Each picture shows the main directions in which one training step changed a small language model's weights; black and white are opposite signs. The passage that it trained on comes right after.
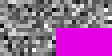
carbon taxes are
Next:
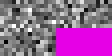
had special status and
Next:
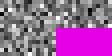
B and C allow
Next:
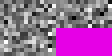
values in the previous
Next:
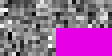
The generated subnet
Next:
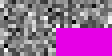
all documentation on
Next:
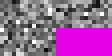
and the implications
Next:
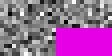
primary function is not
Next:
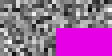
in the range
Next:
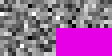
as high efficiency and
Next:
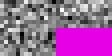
– филиал
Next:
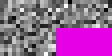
jarayonga xos
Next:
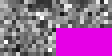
are presented.
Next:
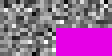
based on the World
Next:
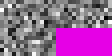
tension with
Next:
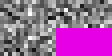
also a problem to
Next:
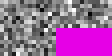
and S.
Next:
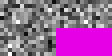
так и на
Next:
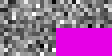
fail while handling
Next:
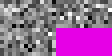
muito negativas
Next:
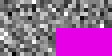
out the project,
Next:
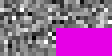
namely the
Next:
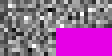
This paper describes
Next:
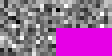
good nutritional
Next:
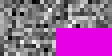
Terminology and
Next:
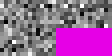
power. The political
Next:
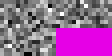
new STDI run
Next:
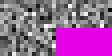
power, as having
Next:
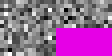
de la technique et
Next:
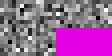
у шарі
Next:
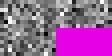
al avance del
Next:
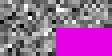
they require compliance with
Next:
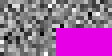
до нових
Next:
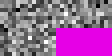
in the modern
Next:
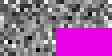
the acceleration
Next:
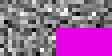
numbers of a
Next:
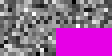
with water and
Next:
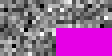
закона было
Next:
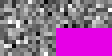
República de
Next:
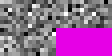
common cause of
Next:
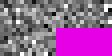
izohi –
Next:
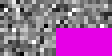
был исследован
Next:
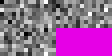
— Ann
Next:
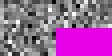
Objetivos de
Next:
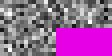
consisting of
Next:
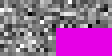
to be more effective
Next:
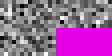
highest potential of
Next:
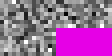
capital investments in
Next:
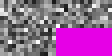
of a reasonably
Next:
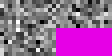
pop noise or
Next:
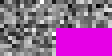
the benefits of a
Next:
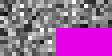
island of
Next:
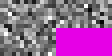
To a solution
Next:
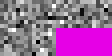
Analysis % ;
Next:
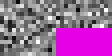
negatively correlated
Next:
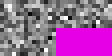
primary and secondary
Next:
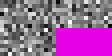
for individual visual identification
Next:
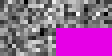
substation is located
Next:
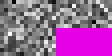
orqali, xis
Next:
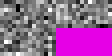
la obra
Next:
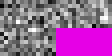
su artículo
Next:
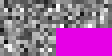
cognitive learning outcomes
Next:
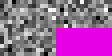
o programa de
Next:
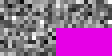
pierce the
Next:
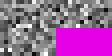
ni en los
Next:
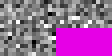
a urbanização
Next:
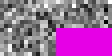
coordinates. It
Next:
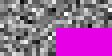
mean annual
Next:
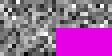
students' map
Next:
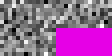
условий, для
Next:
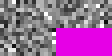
Research Portal,
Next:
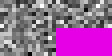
by the consumer
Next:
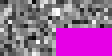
enhanced regulatory
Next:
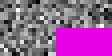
Iqtisodiyot fanlari
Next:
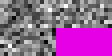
preschool children
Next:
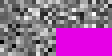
direction have been
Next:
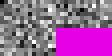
Analysis. *Journal
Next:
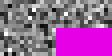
hop so the
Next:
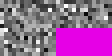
Medical Research
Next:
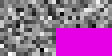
playful and
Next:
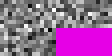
is, maybe
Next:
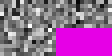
are intermediate
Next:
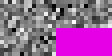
la colonia es
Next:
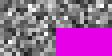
this search.
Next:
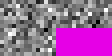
emplea un
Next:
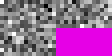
opinion among teachers
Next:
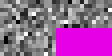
raison de la
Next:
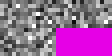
has been shown to
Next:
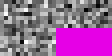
was found from the
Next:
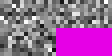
was man selber
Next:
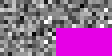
associated with the
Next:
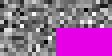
larger uncertainties
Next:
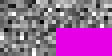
e nutrientes
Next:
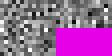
for fruit
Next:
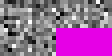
da sociedade e
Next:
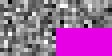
shows the effect of
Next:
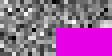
населения в
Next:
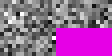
the grant metadata
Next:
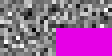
Accordingly, in
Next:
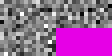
This study showed that
